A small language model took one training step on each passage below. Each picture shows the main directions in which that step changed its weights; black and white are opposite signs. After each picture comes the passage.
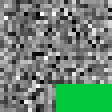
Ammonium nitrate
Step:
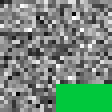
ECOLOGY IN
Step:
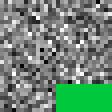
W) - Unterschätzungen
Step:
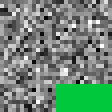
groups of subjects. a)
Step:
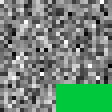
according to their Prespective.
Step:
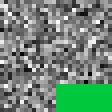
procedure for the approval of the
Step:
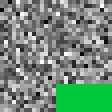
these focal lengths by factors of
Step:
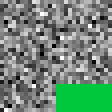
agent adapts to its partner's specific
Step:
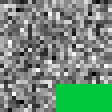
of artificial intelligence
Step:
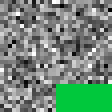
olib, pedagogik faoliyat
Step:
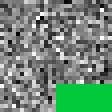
ve Levene's testi
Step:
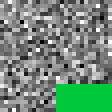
performance. \end{itemize}
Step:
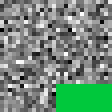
labor process. Within the framework
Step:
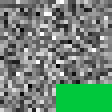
it. In particular, the el-ph
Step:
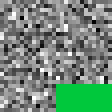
Archaeologist in the
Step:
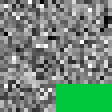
render their happiness necessary
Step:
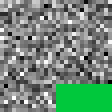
As $MSD_{in}$ and
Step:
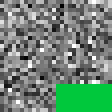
blocks (denoted as
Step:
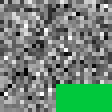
layered structure and arises from a
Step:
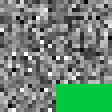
lengua alemana
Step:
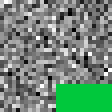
in inverse temperature is \[ \delta
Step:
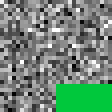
mahasiswa. Hal
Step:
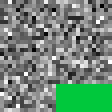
wood (forced ageing).
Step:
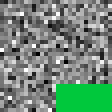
within a clinic-based
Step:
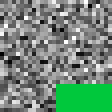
in future studies, having as main
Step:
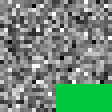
sensitivity showed no growth.
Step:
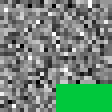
is actually a signature of the
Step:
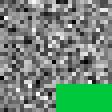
yoki fiziologik
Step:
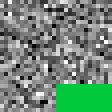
and BVS databases, using
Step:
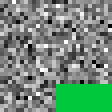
a few tens of nm in
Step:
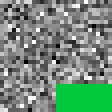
Github with open access and
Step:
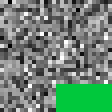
(when substituted into
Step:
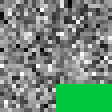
o‘z fikr va
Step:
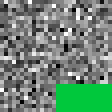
with 5SL, which is expected to
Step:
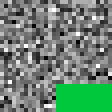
been verified by personal experience or
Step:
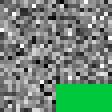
function} on $E$ is a function
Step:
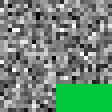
writers; however, in a
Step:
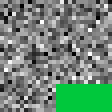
ha comprobado que la
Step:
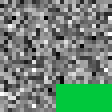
latency per token and therefore ideally
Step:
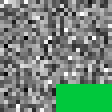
as ratio between the length and width of
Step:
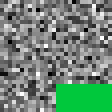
trajanju od
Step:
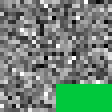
is the Collins function, describing
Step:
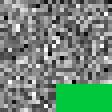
temperature below which quantum decay dominates is
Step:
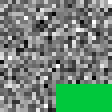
scenarios in which magnetic coupling between
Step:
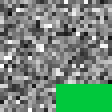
o exercício da
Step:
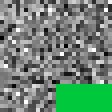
multinomials with
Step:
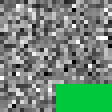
to training data $X_N$
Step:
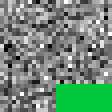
kunda takrorlanaversa
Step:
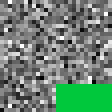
section~\ref{Sect5}, the
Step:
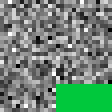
bilan biron voqea ham
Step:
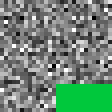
of the company - the publisher
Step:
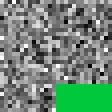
związane z
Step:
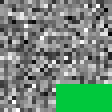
about the electron skin depth
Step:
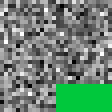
India E-mail :
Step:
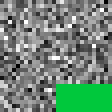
8%. Las gestantes
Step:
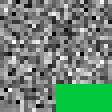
The extrinsic curvature
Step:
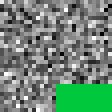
in the survey in random order.
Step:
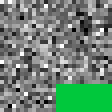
d^3r% \approx
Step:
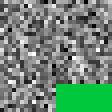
website from each category in each
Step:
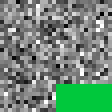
виконаних довідок та
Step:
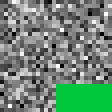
equivalent ways: either as a
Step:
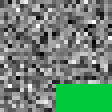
a switch / link
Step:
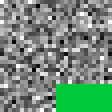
\quad . \eea In the cell
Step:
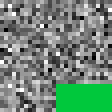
training and saliency map extraction
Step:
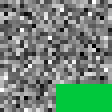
in a V-VLC systems for
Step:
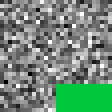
electron in the system. To calculate the
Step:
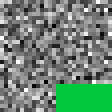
types namely: underweight,
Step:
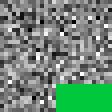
factor. Considering the complexity of
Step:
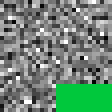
therefore defined in the absence of a
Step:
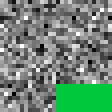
apoyados por el sector salud
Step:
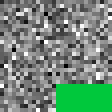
опавших листьев и
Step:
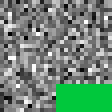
for the fabrication of
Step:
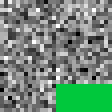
NGC5005 in the left
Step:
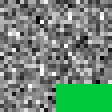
else would you think will
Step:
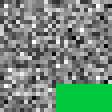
ACM8 yields averaged
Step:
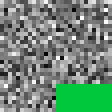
[13], in Africa will
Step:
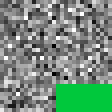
strong positive and negative relation, respectively, with
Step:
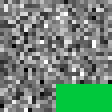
shown in the right panel of
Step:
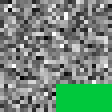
of the frequency. Note that in order
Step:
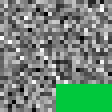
aumentar a mortalidade,
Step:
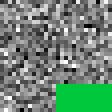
reduce the extensive use of
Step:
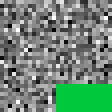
of which are attributable to
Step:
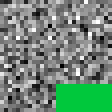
figure 4, using data processing
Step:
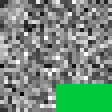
CenA and For A. It is
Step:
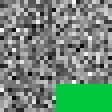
theories, R. A.
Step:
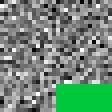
phase rotated projector. We
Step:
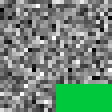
significance of the $\gamma$-ray signal
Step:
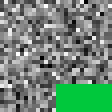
even in large volume surgical
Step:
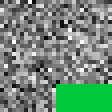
quantum mechan\-ics is strictly
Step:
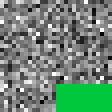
thriving online community —
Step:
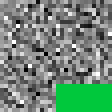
{\bibfnamefont {C.}~\bibnamefont
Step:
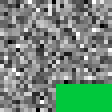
- quando quem ordenar a
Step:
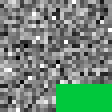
due to the similarity of the environments
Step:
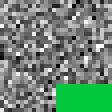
to device 1W) is consistent
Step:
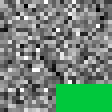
Sample Parasite (%)
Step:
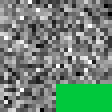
essa característica pode
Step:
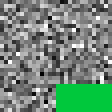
туризма //
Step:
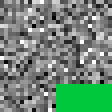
jarayonlarida chet el
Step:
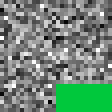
и поддержки
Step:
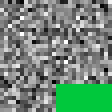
surface but also within the deposition layer.
